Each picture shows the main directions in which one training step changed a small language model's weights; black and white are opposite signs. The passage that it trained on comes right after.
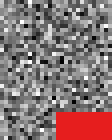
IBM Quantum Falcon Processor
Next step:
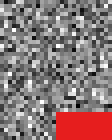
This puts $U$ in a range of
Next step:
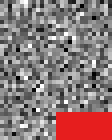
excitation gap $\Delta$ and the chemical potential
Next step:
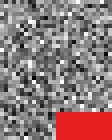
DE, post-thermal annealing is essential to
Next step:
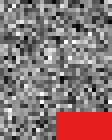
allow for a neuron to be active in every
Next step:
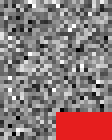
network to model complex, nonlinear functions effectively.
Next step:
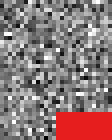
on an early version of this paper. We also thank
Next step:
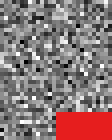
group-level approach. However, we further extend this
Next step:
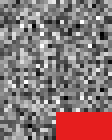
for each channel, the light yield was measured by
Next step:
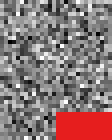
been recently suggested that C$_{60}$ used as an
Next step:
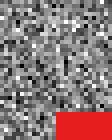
H}^\dagger \ell {\tilde H}^\dagger
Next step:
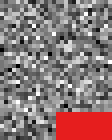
a continuous hopping of photons from one cavity to the
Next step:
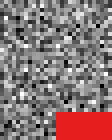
of academic literature, policy reports,
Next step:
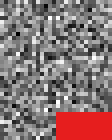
these planets using the RV-method. As
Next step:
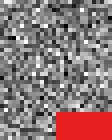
and Te(II) peaks in $H \parallel
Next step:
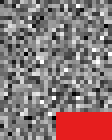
is unattainable at the present moment. On
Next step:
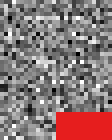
$\nabla \cdot d = 0$. Thus the
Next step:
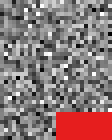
implementation of the GPU-based solver and outlines the
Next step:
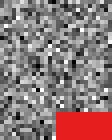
uncertainty, including scale and parton distribution function uncertainties,
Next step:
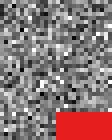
that require (independent) initial conditions in order to solve
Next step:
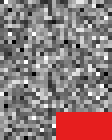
highlighted in blue become gapped when the
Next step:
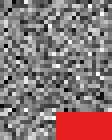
soon be coupled together in one- or
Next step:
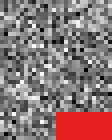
the peak colour temperature of a standard disk extended to
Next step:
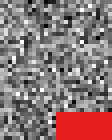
phenomenological models of the overdamped and
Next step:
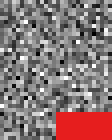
we apply this theory to symmetric Bose mixture with
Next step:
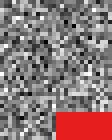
subject of this study is the role of thermal fluctuations in
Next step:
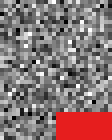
during the global evolution. The number of iteration is at
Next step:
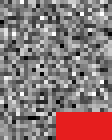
succeeds, the subspace splits into two with
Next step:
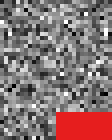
phases. References to all the studies are reported in
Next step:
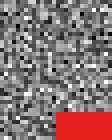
any subspace of the system. From this representation, the
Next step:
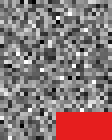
EIT pulse escaping from the ensemble.
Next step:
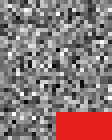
detailed analysis of these formulations, refer to
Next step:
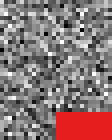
who showed that the $\eta$--$J$ phase diagram
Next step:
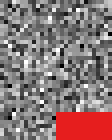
bright rings in the central region of the disk
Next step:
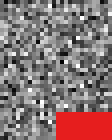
bosonic and the supersymmetric case, and I have provided a
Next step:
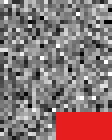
in Table~\ref{tab:mappings}.
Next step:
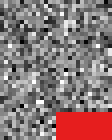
were classified in\cite{crp}.
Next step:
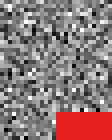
both acceleration and deceleration. However it is possible
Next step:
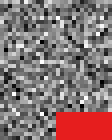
The raw counts were background-subtracted, normalized
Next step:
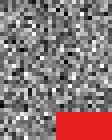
the use of higher order moments of the convergence field to
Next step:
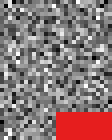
T \sigma = \Pi \left[\frac13
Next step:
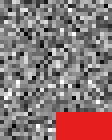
Tables 4 and 5 for $\alpha_{e}$
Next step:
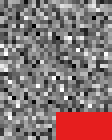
two hidden layers of size $300$ and
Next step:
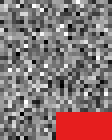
Einstein frame where the scalar field is minimally
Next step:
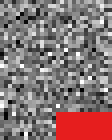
the PFDM contribution, the global structure of the
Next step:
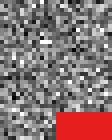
variety of ways, but we choose for simplicity to make
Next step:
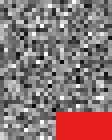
statistical mixture, whereas one knows that the whole
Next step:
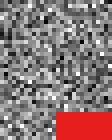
component is used in the DROPO.
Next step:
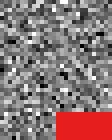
function $r(z)$. We will choose the branch
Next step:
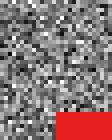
by \citet{JG05} to characterize
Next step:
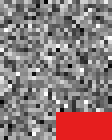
| | Beam Power (kW) |
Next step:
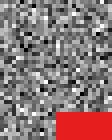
over years. The debate essentially stems
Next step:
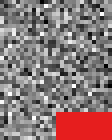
that although variable $R_{\min}$ in C5
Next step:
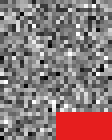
a metal should change by 1.1\% between T
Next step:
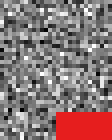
&& \widetilde{\partial_+^k {\cal
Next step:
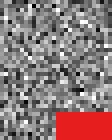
planetary debris via atmospheric pollution,
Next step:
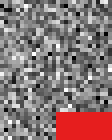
scales. This requires a very long simulation and typically
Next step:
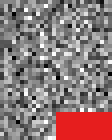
the results of the statistical tests comparing the strategic
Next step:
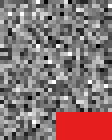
\partial r}+{1\over \tan
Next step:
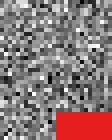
temperature oscillations do not decay as rapid as the transverse oscillations
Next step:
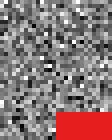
this work, we use reinforcement learning
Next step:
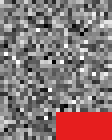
\section{DSR and Generalized
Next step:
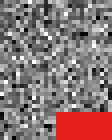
influences. Local causality assumes locality and
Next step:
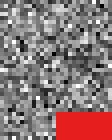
compared to baselines. Our work establishes a
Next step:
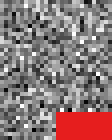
has been slow, about 500 nuclear power reactors
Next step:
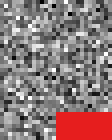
. \bibitem{surf} M.
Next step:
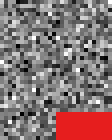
from the unlabeled dataset. The learned
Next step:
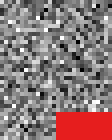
60210 Brno, Czech Republic }
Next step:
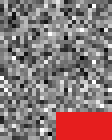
ensures that the embedding matrix has an even dimension (for
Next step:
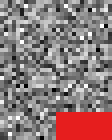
not sensitive to the strain. Differently,
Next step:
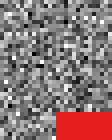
\citenamefont {Bertram}, \citenamefont
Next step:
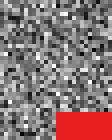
of calculation of projection of a Q-vector a onto
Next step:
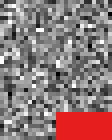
and guarantee timeliness. The rest of
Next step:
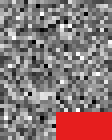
\dots n_N\rangle$. Furthermore, there
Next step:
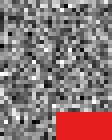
of the lattice. This spatial convergence supports our interpretation
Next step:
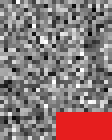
which both photonic and optomechanical crystals
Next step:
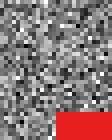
pre- Schrödinger equation, for
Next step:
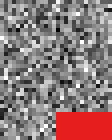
is no physical basis for such a connection between vacuum and
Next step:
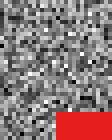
of the correlation length determined by the dynamical universality class
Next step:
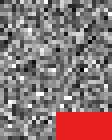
small hydrophobes have been recently reported in
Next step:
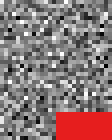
systematic overestimate. A framework that matches
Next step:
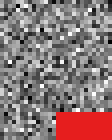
during exploratory analysis. Before using the
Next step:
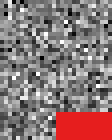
them in Table\, \ref{events}. The
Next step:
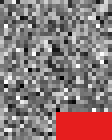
for Juno, which is in late
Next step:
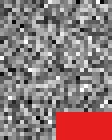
simulations show that the counter-propagating spatially localized
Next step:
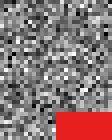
duality are given by the Minkowski metric.
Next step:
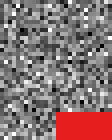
\theta < 2\pi$. In contrast, the
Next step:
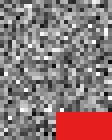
Au. They also matched the abundance pattern with
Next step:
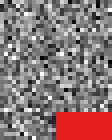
$\mu$m diameter and its top two
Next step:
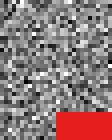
Taiwan (Grant Nos.\
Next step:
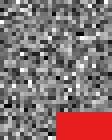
estimates from the MCMC output. In this toy
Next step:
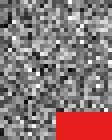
overlap of the wave function of a LSSM state
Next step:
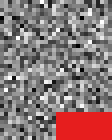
exact number. However, any distribution function is obtained under
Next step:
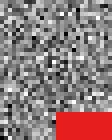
not depend on the value of the coupling constant
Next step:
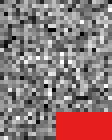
against thermal fluctuations and the superparamagnetic behavior
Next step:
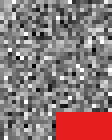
inclusive semileptonic decays} The theoretical tool
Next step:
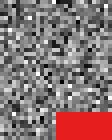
and updated every 30 seconds (assumed to be
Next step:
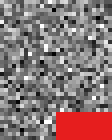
($E$) (from the same measurement set), in
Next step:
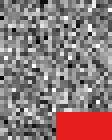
$B$, the most important quantity to consider is the
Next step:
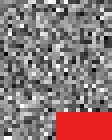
crosses and brown filled triangles),
